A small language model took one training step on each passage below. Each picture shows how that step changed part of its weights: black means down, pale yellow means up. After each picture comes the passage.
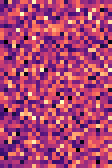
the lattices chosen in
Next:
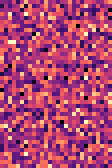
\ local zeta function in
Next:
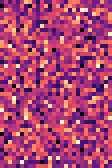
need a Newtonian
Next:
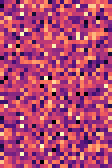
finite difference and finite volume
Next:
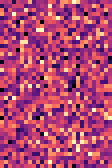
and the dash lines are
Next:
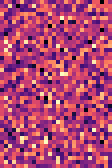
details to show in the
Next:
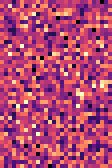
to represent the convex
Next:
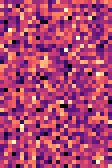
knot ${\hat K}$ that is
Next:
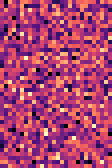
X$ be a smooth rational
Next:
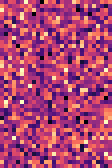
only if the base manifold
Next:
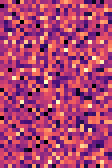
been set in order to have the same
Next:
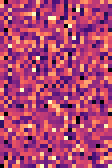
n > 0 \end{equation}
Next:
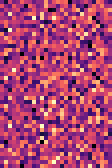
1 \leq j \leq
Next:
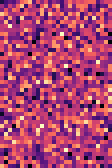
in the cohomology group
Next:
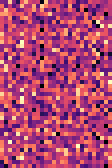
commutative if and only if
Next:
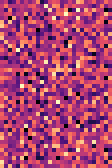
the following. \begin{prop}
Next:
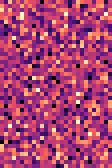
only if $\dim \varphi_E
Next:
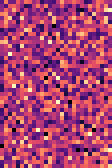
in any direction within a
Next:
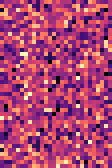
to prove that local methods
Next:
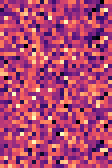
high-order mesh
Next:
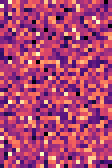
with $a+L \leq t
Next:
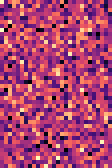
X\rangle$, we have
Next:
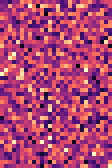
with the rank~$2$
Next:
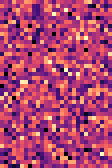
cohomology groups to the
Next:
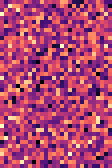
CRN is called {\em complex
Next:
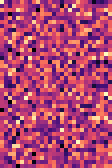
as red arrows. }
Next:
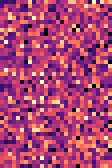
\frac 12\left(
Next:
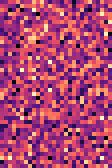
functors can be generalized
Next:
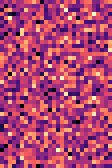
is convergent or not.
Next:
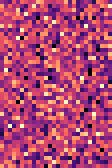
propre, on voit
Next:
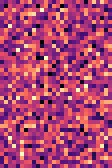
also be incorporated.
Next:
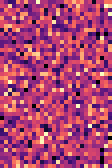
wake of several
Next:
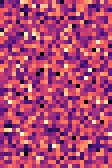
the notation we need to formulate
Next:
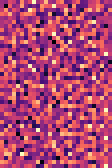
depends critically on the
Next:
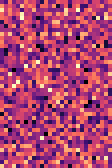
that if $U$ is a
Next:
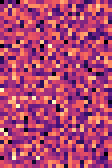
even and $\nu_i >
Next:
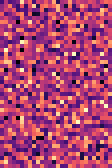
the aim of this study is
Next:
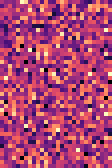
exists $N \in \N$
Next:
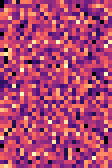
see Theorem 6.1 below.
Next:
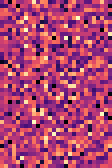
truncated moments
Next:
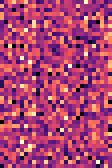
{Optimality Conditions}
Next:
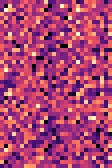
practical regularization CP
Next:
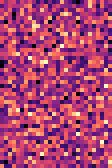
not square integrable at
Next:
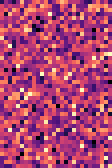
from uniform distribution on interval
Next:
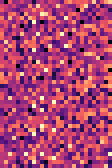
\\ \end{array}
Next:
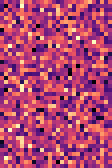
is a combination of two
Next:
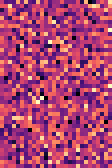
that the boundary cycle of
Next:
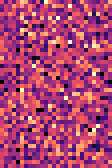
the LLB equation is an
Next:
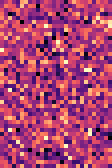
$K$-groups of
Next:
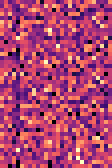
1.4. This paper is
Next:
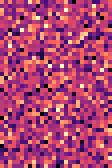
does not have real roots.
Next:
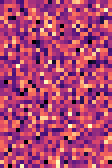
through the shock, the
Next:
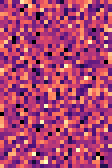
we construct the intersection
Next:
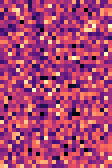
in a family of smaller
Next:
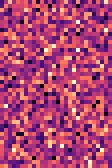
a Weierstra{\ss}
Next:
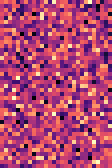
{\tt vtdp5}
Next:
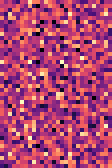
turn "left" or
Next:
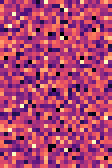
9 | Chelbi |
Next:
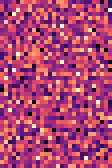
They then projectivise
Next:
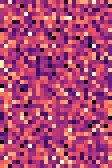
relations} \begin{pro}
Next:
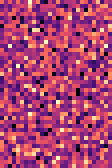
where the real points $x_*$
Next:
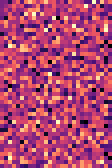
\quad (x, t)
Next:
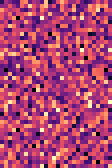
state, $u_t \in
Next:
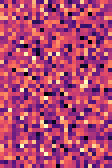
}_{-}$. The action of
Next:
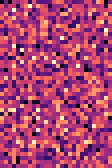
either $s_i$
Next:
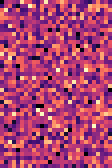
each $A$ or $B$
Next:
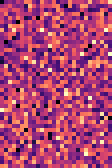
any $n$ there is a measure
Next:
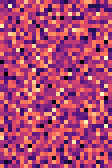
of fibrations as a
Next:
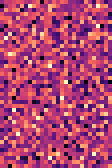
curving morphism $K$,
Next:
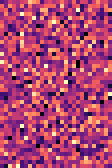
n_t}$ is the identity
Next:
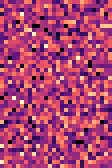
and independently by Coullet
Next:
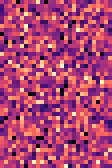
monotonic function is also
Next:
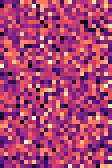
solve them in two or three
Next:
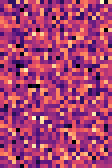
following analogue of the
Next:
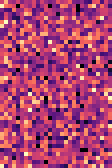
dimensional cardinal
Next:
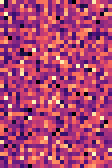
D(X)$ has the form $$
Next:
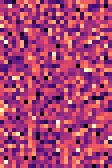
of $t$. We define the following
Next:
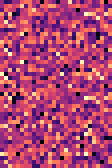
in $\Omega $ and in
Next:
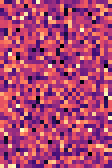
minus sum of $F$ over
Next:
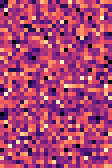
Z$ & The cost of the
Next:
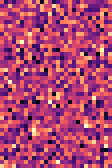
large in terms of $F$,
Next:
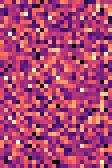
of smooth words of length
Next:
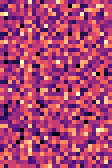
that are homomorphic images of some
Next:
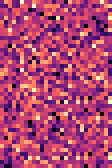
new approaches for the 3D
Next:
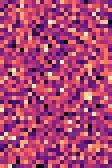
is rational, and $f
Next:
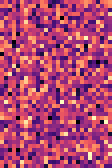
dimensional Banach spaces,
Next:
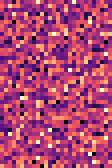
the infimum among
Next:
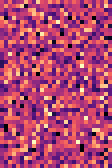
points fixes par $\Gamma$,
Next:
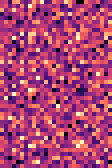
calls $K$ to the
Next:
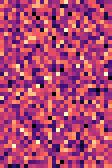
and Trudinger, N.
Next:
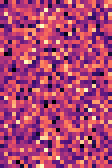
\, \nu(dx)$, it follows
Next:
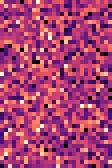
The investment cost
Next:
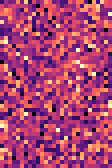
{\em For any odd integer
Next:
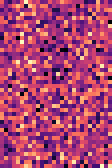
on staying positive up to some finite
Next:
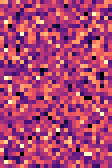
$v\in V$ we have
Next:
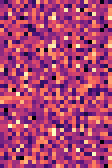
since \[ \int_S
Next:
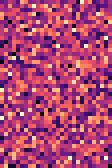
to obtain the explicit formulas
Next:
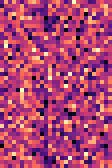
and downtime is
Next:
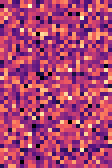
the definition of contradiction, three distinct
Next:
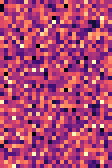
subgroup of finite index $m$.
